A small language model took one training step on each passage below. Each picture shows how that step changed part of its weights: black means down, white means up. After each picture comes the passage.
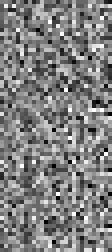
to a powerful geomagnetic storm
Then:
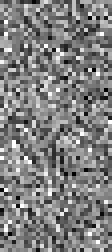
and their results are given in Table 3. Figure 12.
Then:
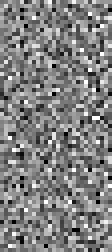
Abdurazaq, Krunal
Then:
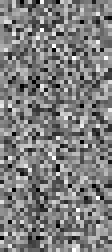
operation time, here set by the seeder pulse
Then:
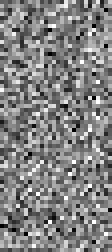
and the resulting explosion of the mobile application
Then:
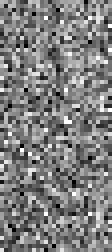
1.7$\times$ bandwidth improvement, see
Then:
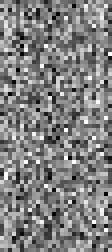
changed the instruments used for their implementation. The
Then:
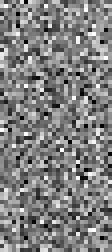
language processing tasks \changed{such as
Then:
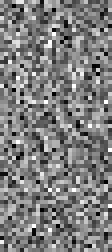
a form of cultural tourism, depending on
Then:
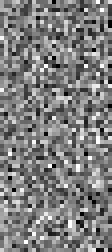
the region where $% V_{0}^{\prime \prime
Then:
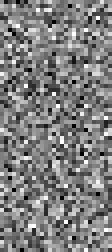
the Efimov physics, expressed by the
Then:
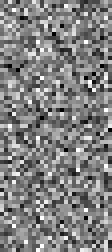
of German Chancellor Angela
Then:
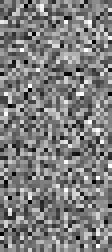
scattering corrections are insignificant their inclusion cannot
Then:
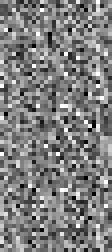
is approximately correct in the models that reproduce the
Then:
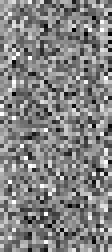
company's project managers and senior software
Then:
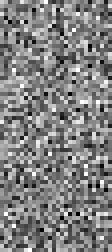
(2025). Trap of social media algorithms: A
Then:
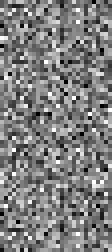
for details). For the hybrid functional calculations, we
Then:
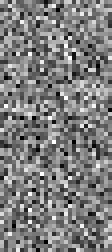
\\ 1 & \text{otherwise,}
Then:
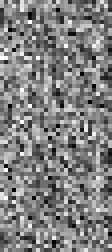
to study in more detail the contribution of the different types of
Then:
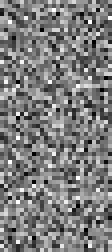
snapshots with the top-20 KS
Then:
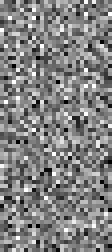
barium salts as fillers has
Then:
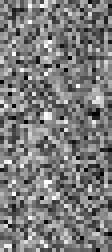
the sample on high-vacuum devices. The samples
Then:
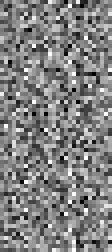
biopsy of omental mass was suggestive
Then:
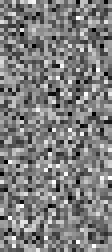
on the dynamics of gas transported by the
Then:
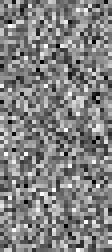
the capacity and professionalism of BPD
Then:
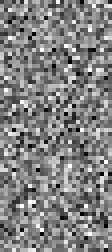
that during the red phase compact (i.e.\
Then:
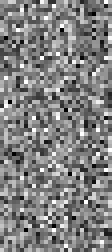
for maximum cooling efficiency and sustainability.
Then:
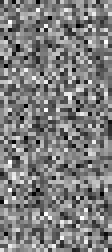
to ductile fracture of metals.
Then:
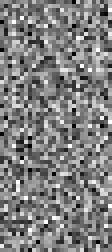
a ray of hope with tools such as
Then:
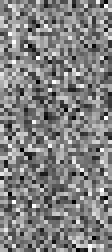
to accept the service encounter provided by the school
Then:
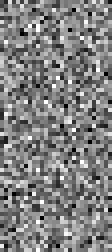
on a problem with 1024$^3$ particles.
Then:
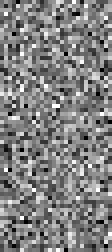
TCP probing for Reply Argument
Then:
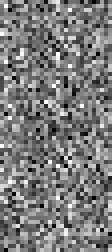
were interested in researching the topic.
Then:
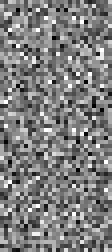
[39%]) and Eurasian
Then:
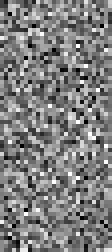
{ Density-distributions of $\tau_{2}$
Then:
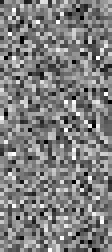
is an important factor in maintaining peace in the
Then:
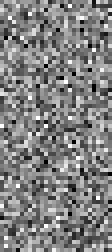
**Conclusions:** Although majority of
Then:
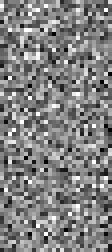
and 13).} \item{The variation of
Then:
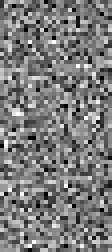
relevance to particle physics. The flavor and
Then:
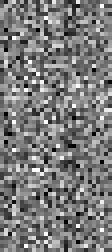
or \lq\lq local moments".
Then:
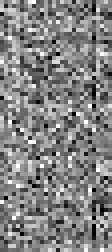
has been difficult to implement in conventional networks but is made
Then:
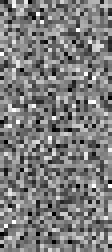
in relation to the income of the institution from
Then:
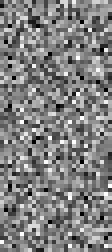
the magnetization relaxation time, which
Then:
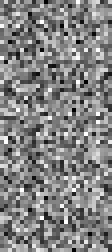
question concern the origin of the often large deviation of
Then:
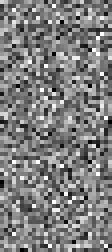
independent or dependent (live), one has different
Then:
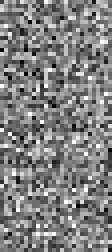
10 predictors within each category, sorted in
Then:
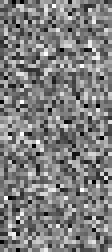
In such a nucleus, and neglecting
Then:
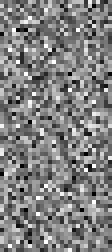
size point of view. RB2 has a similar behavior
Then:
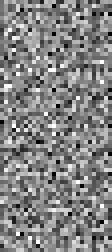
Villena-Taranilla et
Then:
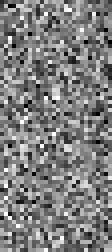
to rotations of the MO$_6$
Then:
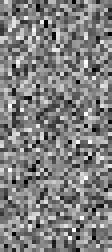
phonetics of implementation and vice-versa.
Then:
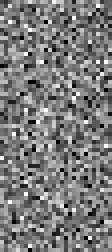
Standard flat-field, bias,
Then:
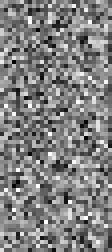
significant difference in heating the soaking water for 5
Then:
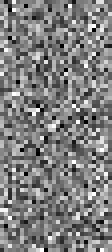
viewed only from the front may look like a
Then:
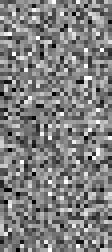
this formation while we include tall scrub in formation
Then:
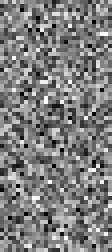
been used to evaluate various kinetic parameters such as
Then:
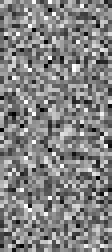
Suvishesha Sangam, 2020),
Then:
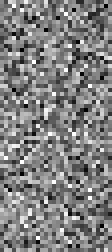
Neutron Stars: Theory and
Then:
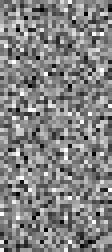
groups Figure 1 compares perioperative mean
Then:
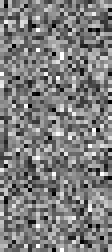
change in that factor for each successive collision can be
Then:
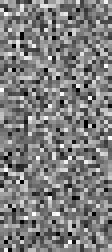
are considered impurities and reduce RNA product
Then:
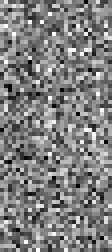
journey. Through these methods, I aim
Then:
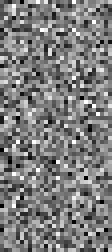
surgical demands. Keywords:
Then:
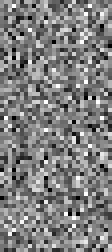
and merge results. The OMOP
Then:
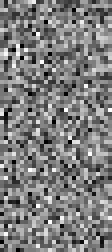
an analog three-dimensional system, where we expect that
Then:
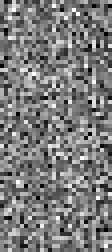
subjects; *** = significant Group A:
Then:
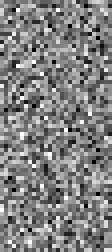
The paper reviews the history of Chinese
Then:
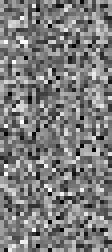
behaviour of the scale factor. Using the many
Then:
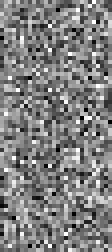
wrapped strings. According to
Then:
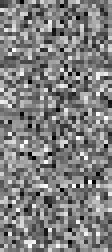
(9), after measuring the rates and calculating
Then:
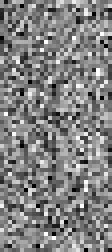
it would be seem advantageous to better develop a
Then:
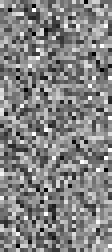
Both these aspects are very important towards the
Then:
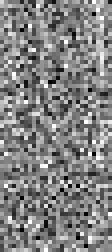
(both towards and away from a static
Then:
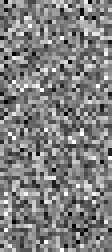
Odintsov. \textit{Phys.
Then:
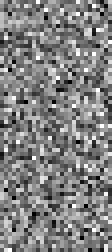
qPCR Species Amount of
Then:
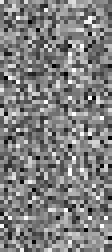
and image processing. Since much effort was not
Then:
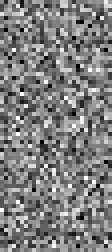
a density function $\rho$ as the continuous limit of
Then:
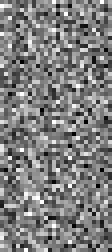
the module \pkg{metandi}
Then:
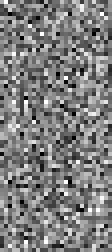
lack of concrete regulations, such as a
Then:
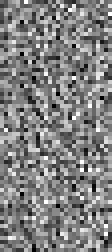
improve consistent and thorough reporting of observational
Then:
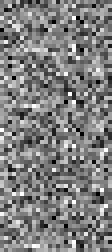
the mass flow measurement, since the mass flow at
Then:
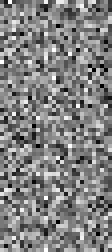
computed for a mixture of radiation and matter is
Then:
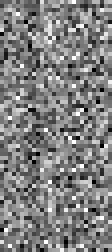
modern services. In mountainous regions, the
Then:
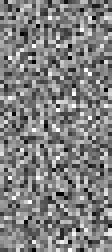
Magnetic Anisotropy (PMA)
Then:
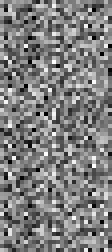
ESTIMATION FOR THE
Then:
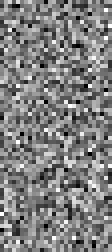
kyrs. The simulations started from a
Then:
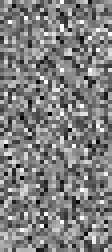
enough. For instance, can a value of the
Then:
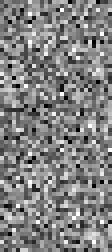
the OP hydrochar and the assessment of
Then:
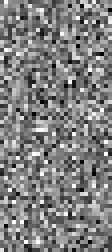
that the frequency of light should be Doppler
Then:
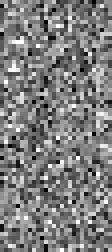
difficult than one would expect before. The high clustering of
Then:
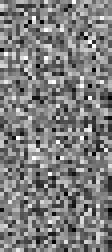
to meet with few doctors and the
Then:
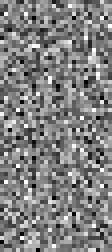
while the highest value of fitness index ($F =
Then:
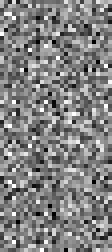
setting commonly agreed prices for the products and services
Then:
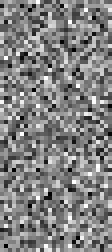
SBL in the matter's dynamics, where the
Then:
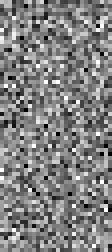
assumed to be the adherent MNCs’
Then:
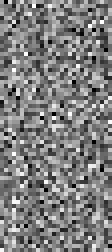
of “Internet of Things”
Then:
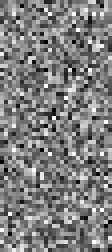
in terms of the two physical parameters $\rho,
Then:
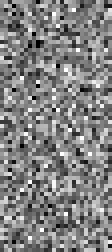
a grinding wheel, the environment included 3D
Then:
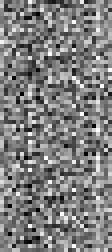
learning how to improve and develop these skills, the
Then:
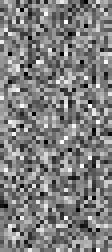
This multidimensional hazard environment calls for the development
